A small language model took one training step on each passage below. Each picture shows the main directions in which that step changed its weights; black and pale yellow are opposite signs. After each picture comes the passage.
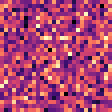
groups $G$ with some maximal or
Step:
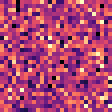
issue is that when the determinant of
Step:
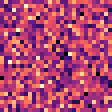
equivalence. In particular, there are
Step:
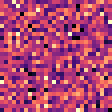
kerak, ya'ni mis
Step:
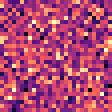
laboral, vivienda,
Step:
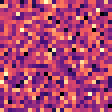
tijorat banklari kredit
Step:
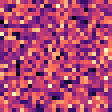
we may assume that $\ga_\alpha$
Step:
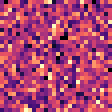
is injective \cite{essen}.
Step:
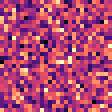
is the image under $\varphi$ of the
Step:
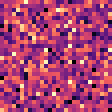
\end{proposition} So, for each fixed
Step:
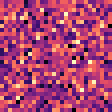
natijasi bo'lishi
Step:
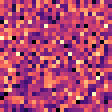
$b\leq a$ is odd},
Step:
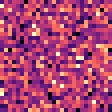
if a solution is unique; --- if
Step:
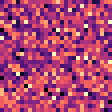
М. Бандуренко
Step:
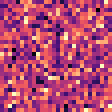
Lie algebras with an arbitrary set of additional
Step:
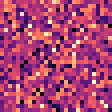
$W$ could be identified either
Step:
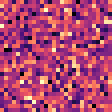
of International Relations and Social and
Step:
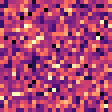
level and contrast, with the same
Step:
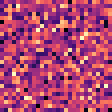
aus dem «helvetischen»
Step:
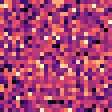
with $r\geq s$, and let
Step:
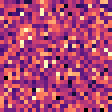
de la Universidad Técnica
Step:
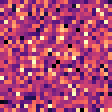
grupo, González
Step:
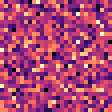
decidida a hacer carrera
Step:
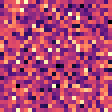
eventuale, il punto di
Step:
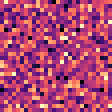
a fixed $j \in \N,$ the
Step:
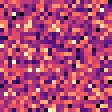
ARTRIT BILAN
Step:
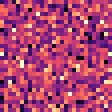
\label{sec:method} %%
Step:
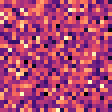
second-order augmentation,
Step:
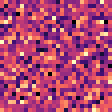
envolvimento da turma e facilidade
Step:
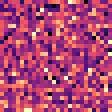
русского языка и
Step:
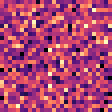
jurídica y, por
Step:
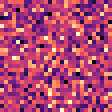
*Seminar Nasional
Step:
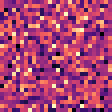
humana con una no violencia
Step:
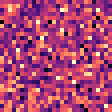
challenge’ einschätzt
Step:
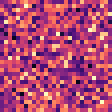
similar way, JBW algebras,
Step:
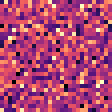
langsung ke kantor
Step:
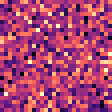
\label{prop:main} Consider independent
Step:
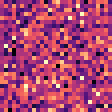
complexity. Thus, the improvement
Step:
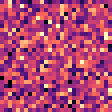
trivial. \end{itemize} As in
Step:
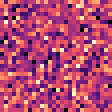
III'. Springer
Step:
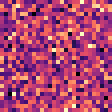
: Aut(H) \to
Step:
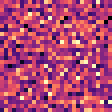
Os resultados sinalizam no
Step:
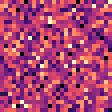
$\lambda = 2$ and $\rho =
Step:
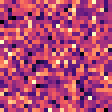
$\c C$-module'' implies that
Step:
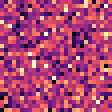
See \cite{Brian} for
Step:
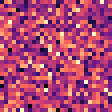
is the ``transposition'', the
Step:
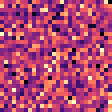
на вивчення ступеня
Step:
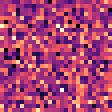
This reduction of the number of type three
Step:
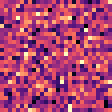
o'zgartiradi [15].
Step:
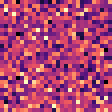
en matière d'équité
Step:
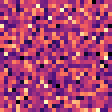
nitong masukat ang
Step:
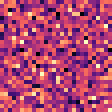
y nunca puede alterar
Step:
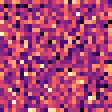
туризмнинг янги
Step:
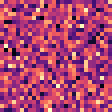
$\sK$ passing through $o
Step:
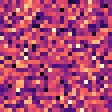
theorem the function ${\bf f}_{C, \,
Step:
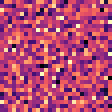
nisbiy baholanadi
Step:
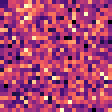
projective scheme over $S$. Suppose
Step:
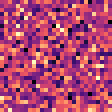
career in Art criticism,
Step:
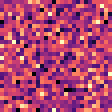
al usarlo demasiado termine
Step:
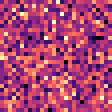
T. Alvarez and M.
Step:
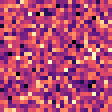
одна из теоретиков
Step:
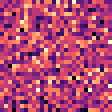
solution to the system $Ax=b.$
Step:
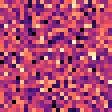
being perfect squares:
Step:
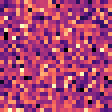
resolution. Following the pattern set
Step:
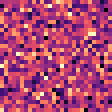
desde su propia experiencia y
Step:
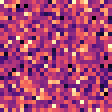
the gravitational acceleration;
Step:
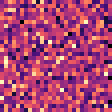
is just the composition of the
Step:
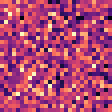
isomorphic to~$\sou n$, and
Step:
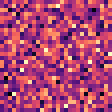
u+\bm e\cdot \delta\bm
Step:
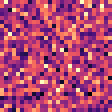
\bea \int_\lie \d
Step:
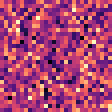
construction by indicating that the double points
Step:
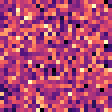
and recalling that we also assume that
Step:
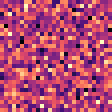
by one model can be submitted to a
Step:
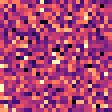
pesquisa que são: I –
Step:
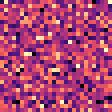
qarorlari qabul qilishni
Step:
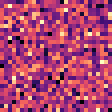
\sup_{\wth_n \le h
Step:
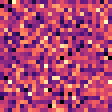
that the following conditions hold \begin{itemize}
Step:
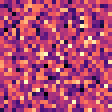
independent elements $\omega_i\in
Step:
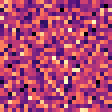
was performed through the accuracy
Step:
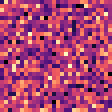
о внешности виртуального
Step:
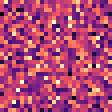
les fonctions $\cdot \vee
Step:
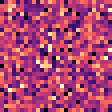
The inclusion $I(y) \subseteq
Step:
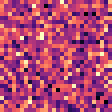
untimely death in July
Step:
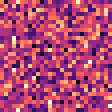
la minimizzazione delle
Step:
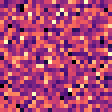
c}ois Alouges,\,
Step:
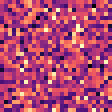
basis for a topology on $X$, called
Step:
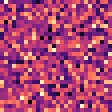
de proyecto. En dicha
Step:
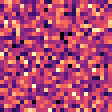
Na época a classificação
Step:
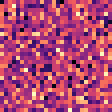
of $G$ are defined inductively by
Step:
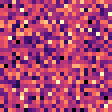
национального дохода,
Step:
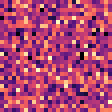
while this is not so for the second example.
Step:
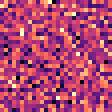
majorant of Brownian
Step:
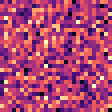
tásir etiwshi
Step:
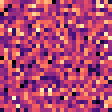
met plus en avant la
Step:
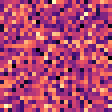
aumento del desgaste de la
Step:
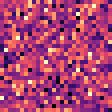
{\em internal model} of an
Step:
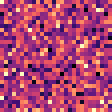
in both polar coordinates and general
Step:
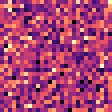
cases $s\geq 2$ and
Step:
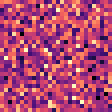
milhões em 2022. O capital
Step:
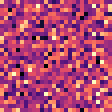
increasing in each $p_i$ and
